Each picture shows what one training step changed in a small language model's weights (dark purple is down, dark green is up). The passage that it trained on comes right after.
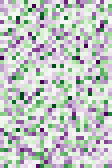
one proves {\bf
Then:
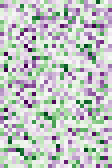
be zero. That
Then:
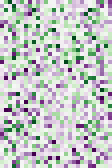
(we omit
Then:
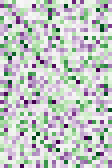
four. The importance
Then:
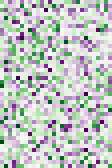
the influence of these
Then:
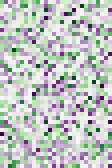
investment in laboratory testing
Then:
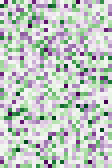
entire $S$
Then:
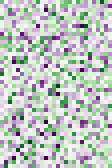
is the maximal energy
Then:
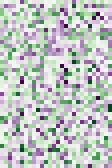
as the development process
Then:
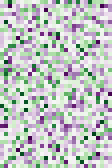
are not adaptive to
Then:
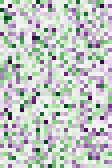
for both samples are
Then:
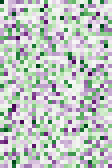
threat to local
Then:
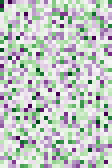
an earlier stop signal
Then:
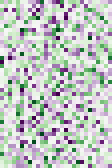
an arbitrary measure
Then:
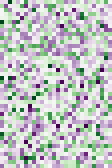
approach) and especially
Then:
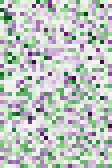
for the proof,
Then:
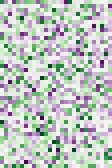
counting on
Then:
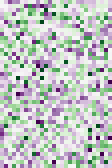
initially developed by
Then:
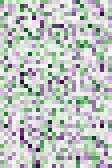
discussed and designed with
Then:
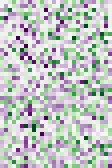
the essential spectrum is
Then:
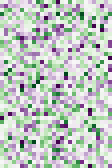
appears in an equivalent
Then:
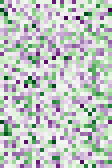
dosage to
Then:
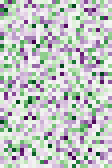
p''$ thus
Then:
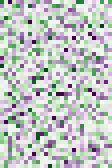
a way that%
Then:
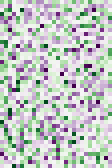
- Executive
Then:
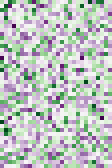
preference for
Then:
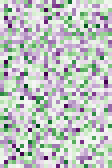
One approach is to
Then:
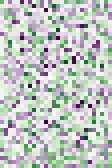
the inverter is
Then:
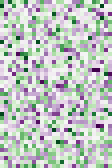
By our particular choice
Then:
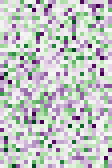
1 $, we have
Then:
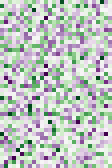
optimization function is available
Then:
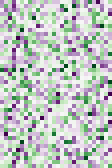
without abdominal
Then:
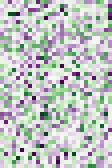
KKS bundle.
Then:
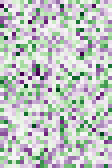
self-efficacy reported
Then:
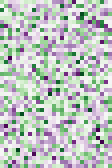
lead to increased awareness
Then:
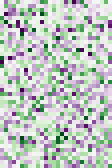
an important property of
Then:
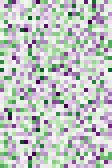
origin are today
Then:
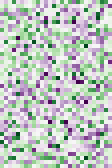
hashing algorithms
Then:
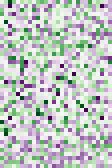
are analyzed for
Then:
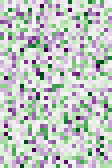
For every local section
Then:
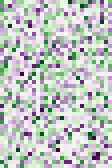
their cloud
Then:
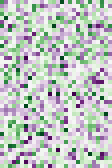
chunks of
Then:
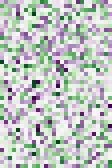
statement indicates the existence
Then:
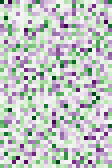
a festive
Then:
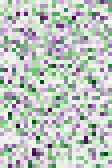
flow disruption
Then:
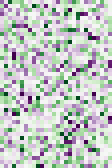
submatrix of
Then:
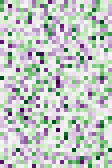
some series identities
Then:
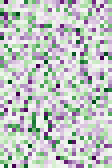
understand what their organization
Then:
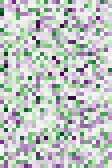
reaches of the
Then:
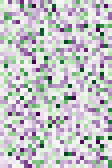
the research I have
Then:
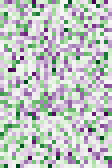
Consent for
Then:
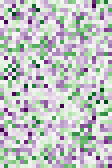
*Space Program
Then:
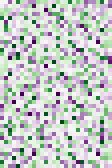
$G$ is
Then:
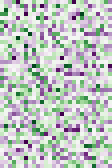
used to detect
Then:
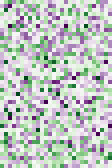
coordinates are given.
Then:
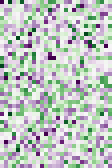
all vertex and edge
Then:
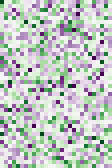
fixed up to free
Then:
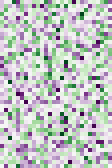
used. The main
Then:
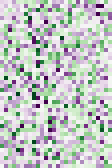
Then there exists a
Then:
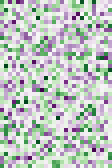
cue to
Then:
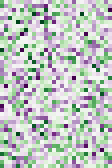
formalism developed in
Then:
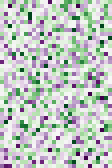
every effort was
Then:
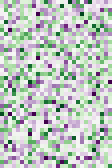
have caused a
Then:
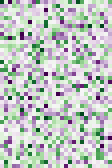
a function such that
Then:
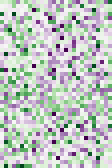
addresses key challenges
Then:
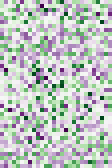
uniform maximum flip
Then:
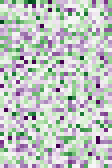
describe below the
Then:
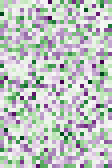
context of dietary
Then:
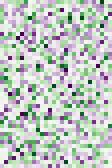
element is that it
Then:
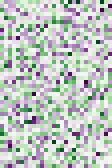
of infecting
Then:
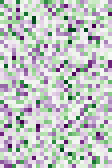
subvariety of
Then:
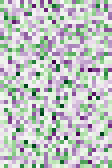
the multidimensional
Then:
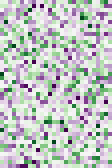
not satisfied and hence
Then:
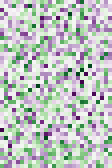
result we need is
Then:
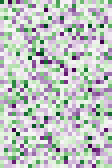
a literature review which
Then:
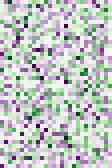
\centering %
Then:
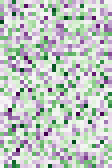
referred to related papers
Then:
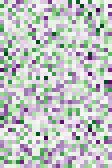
selecting the switching
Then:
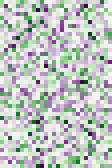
is the integral kernel
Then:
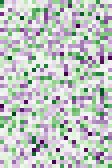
advantages in change
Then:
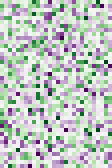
parameters in order to
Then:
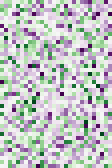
real-valued polynomial
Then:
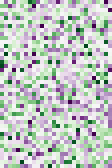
compare the new approximation
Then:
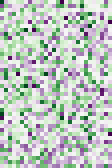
accessible to
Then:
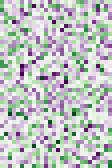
the volume measure
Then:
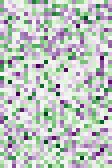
in their activities.
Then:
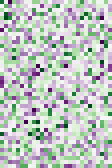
to convert
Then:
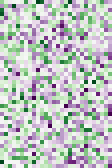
does not have
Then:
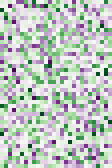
which acts by
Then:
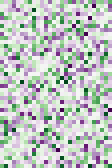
interaction of the
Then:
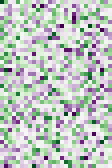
consistent with the location
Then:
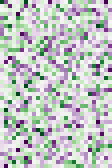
our full model can
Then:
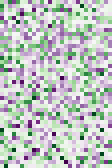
orbit with finite
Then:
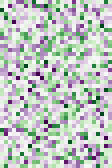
which is the most
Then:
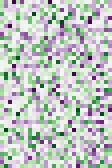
part of the set
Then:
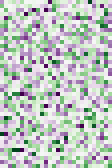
the primality
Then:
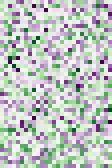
the hypothesis testing are
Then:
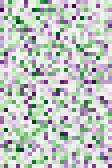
be easily derived from
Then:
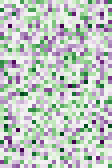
rather than to the
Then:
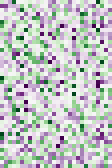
be especially useful if
